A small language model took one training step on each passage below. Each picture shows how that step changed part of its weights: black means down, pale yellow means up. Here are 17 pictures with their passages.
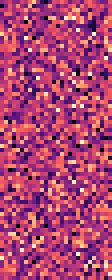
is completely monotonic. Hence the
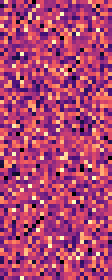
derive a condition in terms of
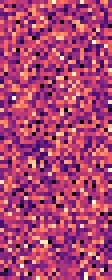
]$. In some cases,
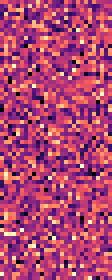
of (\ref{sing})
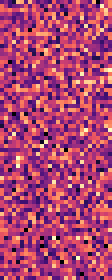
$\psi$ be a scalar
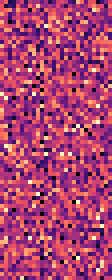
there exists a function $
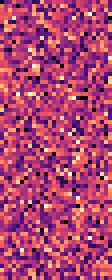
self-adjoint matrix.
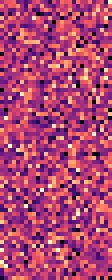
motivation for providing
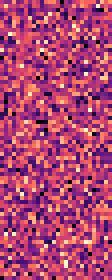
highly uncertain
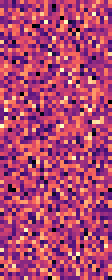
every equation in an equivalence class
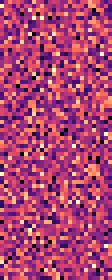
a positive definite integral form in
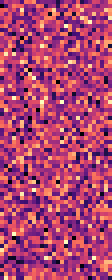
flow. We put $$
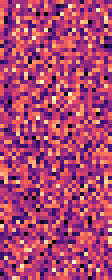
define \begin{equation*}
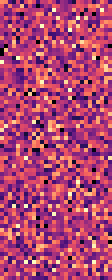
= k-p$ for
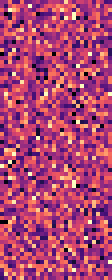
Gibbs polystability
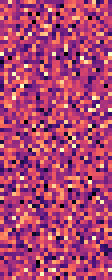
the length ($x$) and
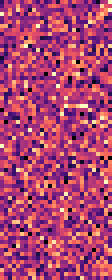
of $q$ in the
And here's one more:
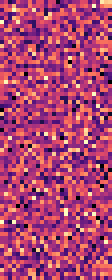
regularizing singular Green
